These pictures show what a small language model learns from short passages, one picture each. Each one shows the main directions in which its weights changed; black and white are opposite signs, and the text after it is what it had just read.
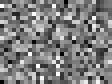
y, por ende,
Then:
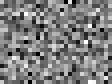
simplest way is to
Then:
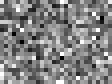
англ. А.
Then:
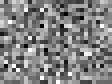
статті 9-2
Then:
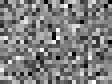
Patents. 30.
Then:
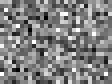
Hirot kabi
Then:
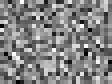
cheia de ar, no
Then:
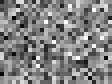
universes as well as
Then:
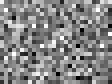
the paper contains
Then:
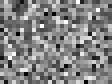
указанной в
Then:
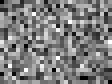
parallel to the
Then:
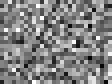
symmetry breaking in
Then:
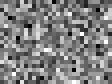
the scale of the extra
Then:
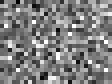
within that cluster,
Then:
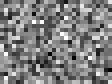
it achieves ML
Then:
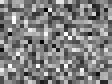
operating in parallel
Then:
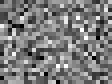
has been established
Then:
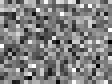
fact that the distribution of
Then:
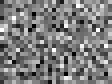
audio signals.
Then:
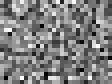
округа. В
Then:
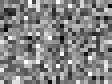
one obtains the limiting
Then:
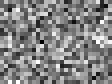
de atributos que
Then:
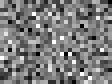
thus, the transfer to
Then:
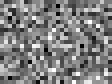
Department of Energy
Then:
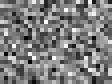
de desenvolvimento
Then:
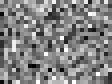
the quality of motion
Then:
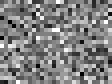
$s$ signifies
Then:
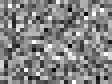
La temporalité
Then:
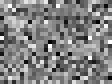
presented in this section were
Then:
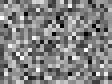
field equation is equivalent
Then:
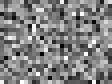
The Heisenberg
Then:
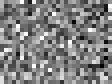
and text respectively
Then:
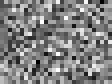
proporcionando un plan
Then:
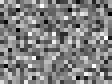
provides a compact
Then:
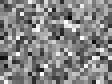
lattice constants as
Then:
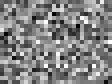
dados não apenas
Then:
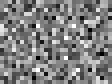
vez implícita
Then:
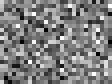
Stock Price
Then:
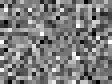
| In/out transport
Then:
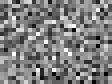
although a larger
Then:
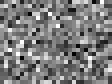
app was annotated by
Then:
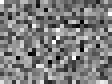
correspond to different stellar mass
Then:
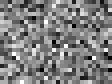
inverse problem via
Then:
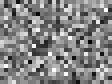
contraction frequency
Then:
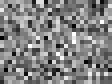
un operatore si
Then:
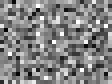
replacing every
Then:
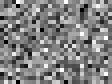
frames is built
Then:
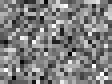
caused by truncating
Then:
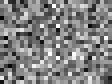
и политической
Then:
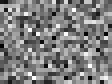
shahar IBB
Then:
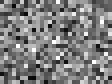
mà hộ
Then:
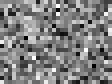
the formulation first proposed
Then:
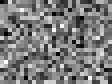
of the inhaled mass
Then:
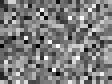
óz aqıl
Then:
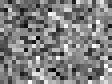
cool to room temperature
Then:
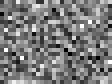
the literature,but
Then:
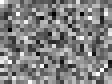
and Medium Energy
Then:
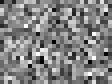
crystalline structure of
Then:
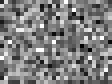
Епімат в
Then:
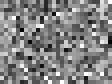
la 'Vida de
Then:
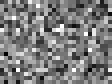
materials of the
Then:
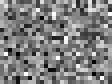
of the colloids
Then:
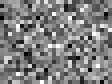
amaliy mashqlar
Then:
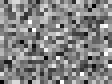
ситуація в
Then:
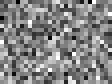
the cancellation on a
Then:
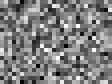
информация об
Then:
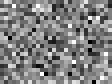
world »,
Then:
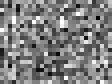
procesului penal
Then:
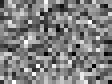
ishlab chiqdi va
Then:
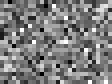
de las normas o
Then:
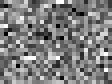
proche de Chagar
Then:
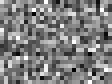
would allow Bob to
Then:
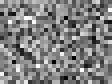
in the physical or the
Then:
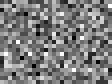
mimicry, and then
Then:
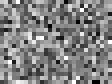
Annotation. In this
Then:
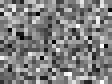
application in information
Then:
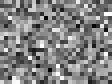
of Technology:
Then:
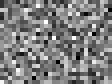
numeração correspondente,
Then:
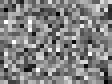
the network nodes
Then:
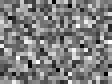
of the target SSA
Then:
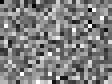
that in the presence of a
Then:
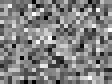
percentage threshold
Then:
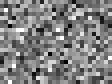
2. Is dit
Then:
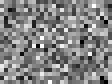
like speech
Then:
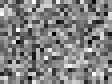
participar neste
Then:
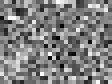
of the Technische
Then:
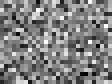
dans le texte.
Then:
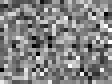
some specific $\gamma$ and
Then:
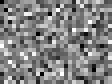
\bibitem [{\citenamefont
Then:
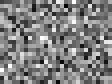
of the parallelization
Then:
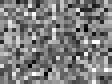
complementarity and can
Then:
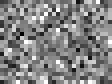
críticas, que
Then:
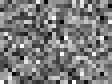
still retains its
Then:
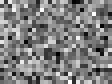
гап эски
